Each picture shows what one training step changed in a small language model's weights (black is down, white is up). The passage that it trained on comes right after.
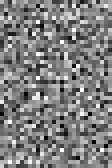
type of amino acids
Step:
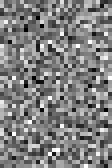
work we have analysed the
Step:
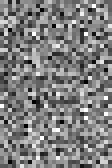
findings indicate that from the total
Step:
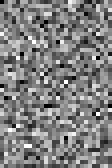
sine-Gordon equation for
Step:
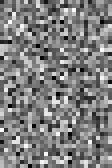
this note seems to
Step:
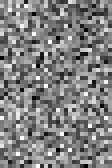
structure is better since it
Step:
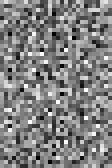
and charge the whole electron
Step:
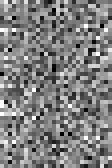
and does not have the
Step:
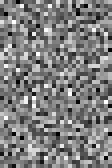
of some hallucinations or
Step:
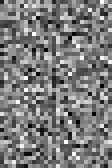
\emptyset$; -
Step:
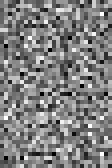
a useful relation as
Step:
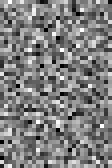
a recent injury to
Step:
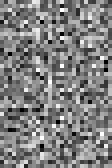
head motion are shown in
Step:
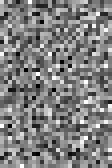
convergence is found with our
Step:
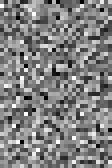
Justice to all and
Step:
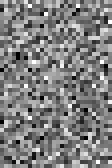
mass allows one to identify a
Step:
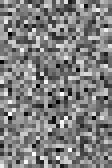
the interaction, which ensure the
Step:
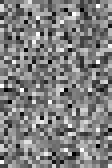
Neural Network;
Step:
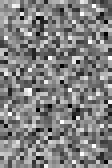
course. Both
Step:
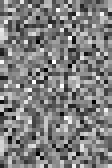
the control input vector
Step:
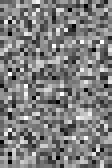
imaging and the development of
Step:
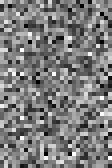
Romo,} and {\sc
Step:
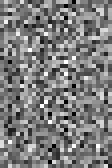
the involvement of multiple
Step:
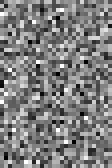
function of the environment with
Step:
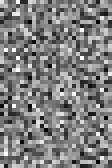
emerging at higher frequencies
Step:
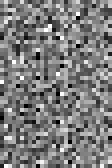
the PIDs of the
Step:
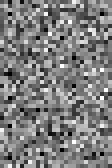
adjusting the positions of
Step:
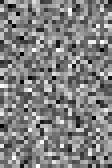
in her husband's
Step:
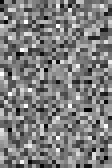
\centering \small
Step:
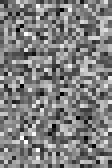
lag and to measure efficiency of
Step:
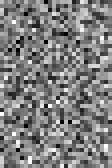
the first valley. The
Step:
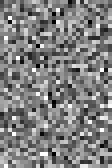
use cases and existing data models
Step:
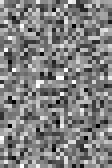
is the effective mass of the electron,
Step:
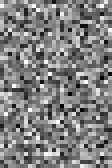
direct rating of melodic
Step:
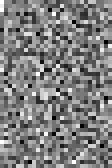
lens galaxy in the
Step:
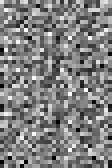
of research and innovation in
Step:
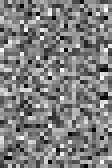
quiz is completed. In this
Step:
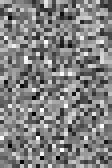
upon the absorption spectra
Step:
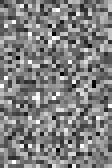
a vital source of a
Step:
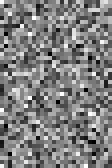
between the metallic layer
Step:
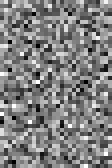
from this study we show that
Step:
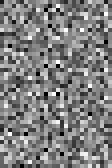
response; ii) the
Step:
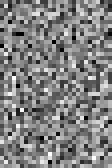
data, not comprising any
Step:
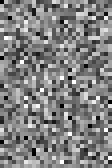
of Boerhaavia
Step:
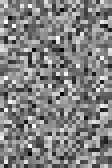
for $z\in \Omega
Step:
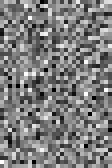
had their own unique
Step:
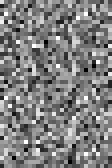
V. *Journal of
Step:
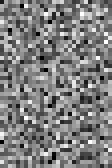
arise from writing
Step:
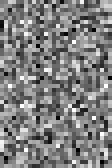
collectivist countries have
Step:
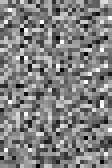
is to estimate and
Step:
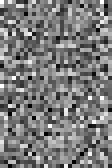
over 5 different spots. |
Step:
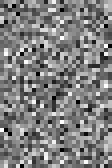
climatic changes and improve
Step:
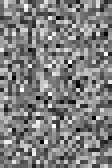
"*Ossature of
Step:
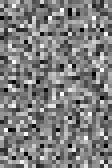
\subsection*{Inference 1:
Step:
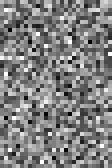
of Study: West
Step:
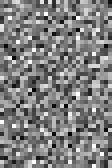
A-F Blood
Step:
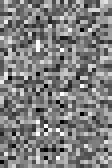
the domain into a number of
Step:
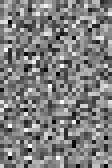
the lean concept in their
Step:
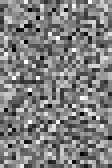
shish in many polymers,
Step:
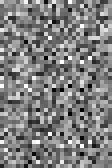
including information on location, soil
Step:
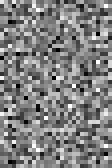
He found that in the
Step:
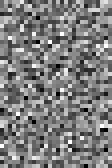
this approach is demonstrated by
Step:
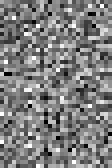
small increase from 0.001
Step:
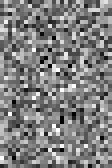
the first draft of the
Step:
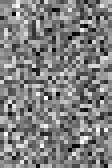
modeling approach to diabetes
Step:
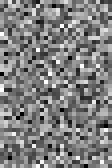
phase. It can be described in
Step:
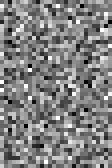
} \label{Phase}
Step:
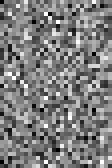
data are taken...”* -
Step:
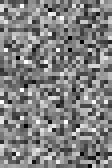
fuzzy set
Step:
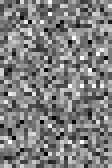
\spec's realm, for
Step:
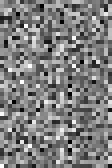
Description I.
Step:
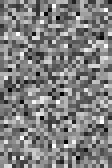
the mass interpolation
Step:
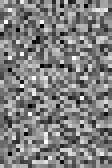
is a well established
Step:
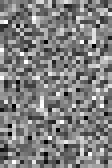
differences between the predicted yield
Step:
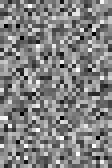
$\alpha$ value is approximately
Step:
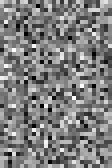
of the phase separation region
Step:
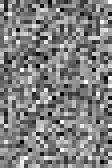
developer productivity in
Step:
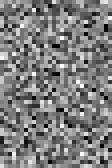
We identify the conditions under which
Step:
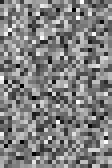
The results on the usefulness of
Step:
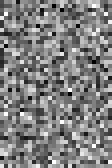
drum; intervals
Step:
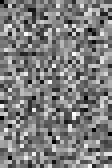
falls under the scope
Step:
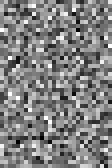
heavy anti-quark
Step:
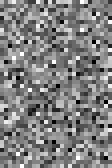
Application. Here,
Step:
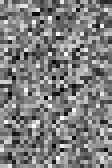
the angle of incidence
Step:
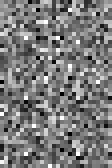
u_r : r
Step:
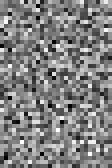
we reuse the critical
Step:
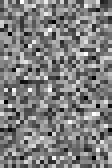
wind mass loss caused
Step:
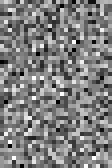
the call for proposals to
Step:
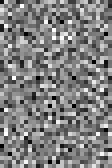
claimant with, as the
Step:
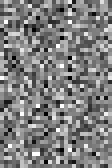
the Department of
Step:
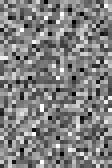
2, some applicable CML
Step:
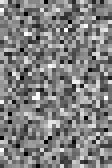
position of duty
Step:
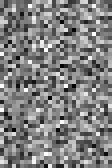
a time interval between measurements of
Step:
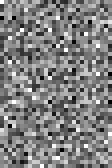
Sales - the total
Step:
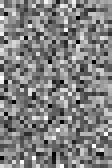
The proton particles and
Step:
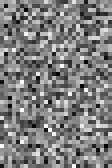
measure of the accuracy of this
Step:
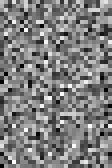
could affect their practices,
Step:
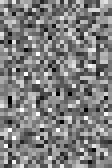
focus on the leading order in the
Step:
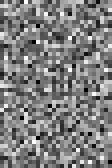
ingestion and subsequent
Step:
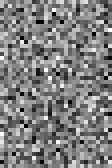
Animal Use The use of
